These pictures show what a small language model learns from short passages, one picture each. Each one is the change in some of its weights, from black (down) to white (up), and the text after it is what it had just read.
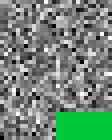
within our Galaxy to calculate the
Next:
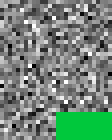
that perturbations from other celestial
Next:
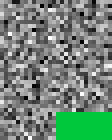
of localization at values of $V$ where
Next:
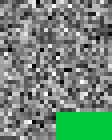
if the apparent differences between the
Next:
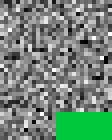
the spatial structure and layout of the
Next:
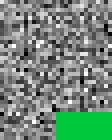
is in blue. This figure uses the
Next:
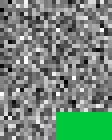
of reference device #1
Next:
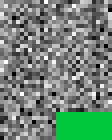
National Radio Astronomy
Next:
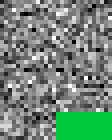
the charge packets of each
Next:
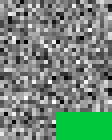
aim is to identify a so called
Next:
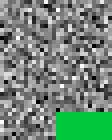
physics is the neutrino-nucleon
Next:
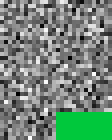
we can not explain the absence of
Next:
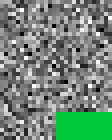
to computer science. They do not
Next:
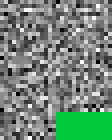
the action~(\ref{eh
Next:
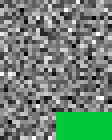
a Gaussian function (see Eq.
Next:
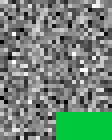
matrix in this manner is that we wish
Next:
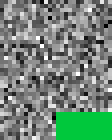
taken, where uploaded data were
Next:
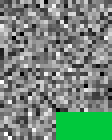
formation and \ce{H2S}
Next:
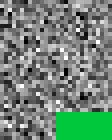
enhanced atom-molecule coupling then
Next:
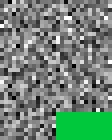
\begin{eqnarray} V&=&
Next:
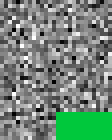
down to applications of $\mbind$,
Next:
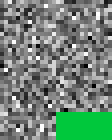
where all of the vacuum expectation values
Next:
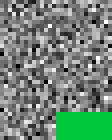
equation is the fermion-boson
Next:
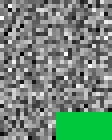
Gaussianity are described at leading order by
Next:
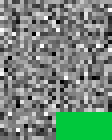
by the pumps and are to be
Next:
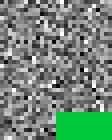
MSPE values were normally
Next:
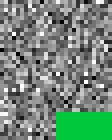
We implement \FM, a
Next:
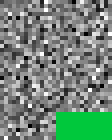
Gradually Generated UIs to
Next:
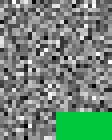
a_e < a_0$) for different values
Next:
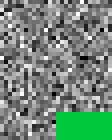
galaxy is experiencing a very
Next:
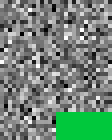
exploration. It is worth pointing
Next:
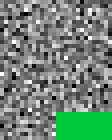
$\hbar$, the speed of light
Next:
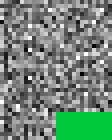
function of the potential power $n$. The functions
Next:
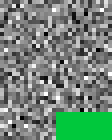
spacing to a Bjerrum
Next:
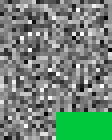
choice of interferometer, as
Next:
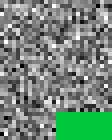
CAT state ends up in the state
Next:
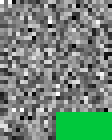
in Dirac semimetals.
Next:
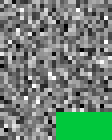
source position. This leads to seven
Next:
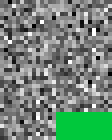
In the presence of crystal field
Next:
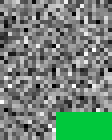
the presence of higher curvature terms in the
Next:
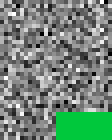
to the system of equations \begin{eqnarray}
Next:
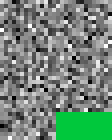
range of interest, the refractive
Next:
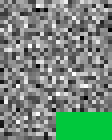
different in the pre-attractor regime
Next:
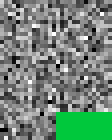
to observe the modification of the
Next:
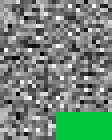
Yukawa coupling of the third
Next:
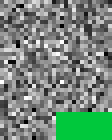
consider the given (quantum) relativistic
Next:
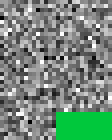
the values of OAR volumetric dose
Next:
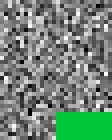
threshold for depicting loss
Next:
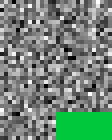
current of positive particles, from lane
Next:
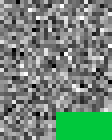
run with $N=12$. Note the
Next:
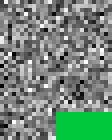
generally receive lower payoffs
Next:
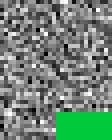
that if atoms are too short they are
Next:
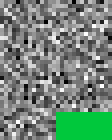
difficult to discriminate between the
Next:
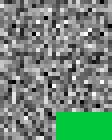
Setup} In order to model the period distribution
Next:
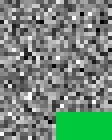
triple the neon line ratio, a
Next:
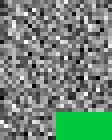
the fiducial radius at which the
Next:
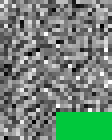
condition, when the effective change in perimeter
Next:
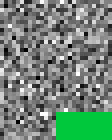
survival probability of a particle in the
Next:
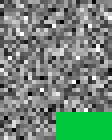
the same form of nonstationarity across
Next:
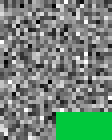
the angular momentum, is expressed through
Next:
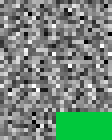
Nucl.\ Phys.\ A {\bf
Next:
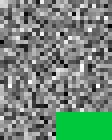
in the mathematical description of
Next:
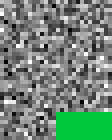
on modeling of a single sheet of
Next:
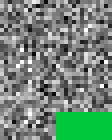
to identify a set of first-order
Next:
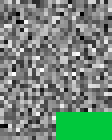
our May datum and T09's
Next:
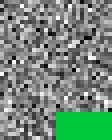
NGC quasars, it corresponds
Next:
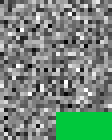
reproduce the fall in energy, but not
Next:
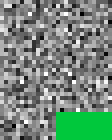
and consider the solution to the 5$d$
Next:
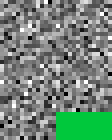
process of adopting potential corrective measures
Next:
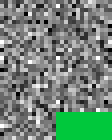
conformal expansion of the DAs to
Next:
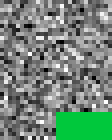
\caption{ Low-energy part of
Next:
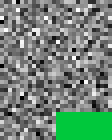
like us with a temporal
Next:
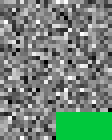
to validate the annotations
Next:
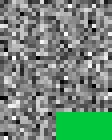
system are (as usual) given by $ i
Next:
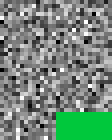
$T'$ is obtained by contracting
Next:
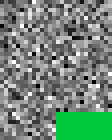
near the wider end of the
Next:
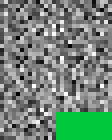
\begin{itemize} \item {\it
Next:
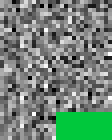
versions of the training dataset:
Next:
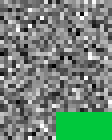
| | I had a chocolate
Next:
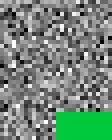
\cite{Pouliquen2}. In
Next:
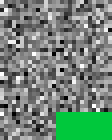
to reduce the amount of space per
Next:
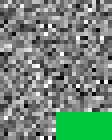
Before proceeding with our
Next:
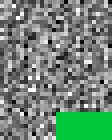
and $h$ be positive functions defined on
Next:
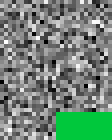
differences between various AGNs.
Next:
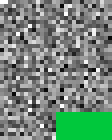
like, mass, width, and
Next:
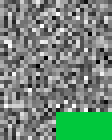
accepting various types of conditions,
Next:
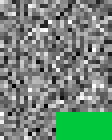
presented can also be used to prove
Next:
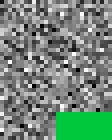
effective signal attenuation for the Au
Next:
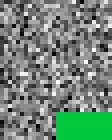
Status} The Unified
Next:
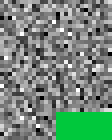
while a Neural Network is used to
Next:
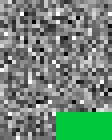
$m$ and radial $n$ modes.
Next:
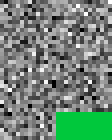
we extremize $\Omega$ with respect
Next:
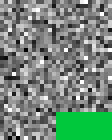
use the corref command within \author for corresponding
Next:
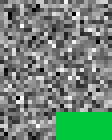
investigate the global stability
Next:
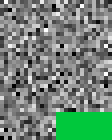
the magnitudes of individual stars
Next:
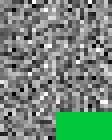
than others. This being said, it
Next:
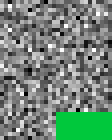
the leading-order terms agree, and
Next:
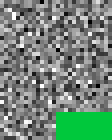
proton, $mc^2$ is the
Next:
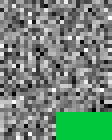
same energy $E$. We are primarily
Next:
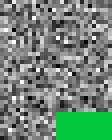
have examined the stationary-state
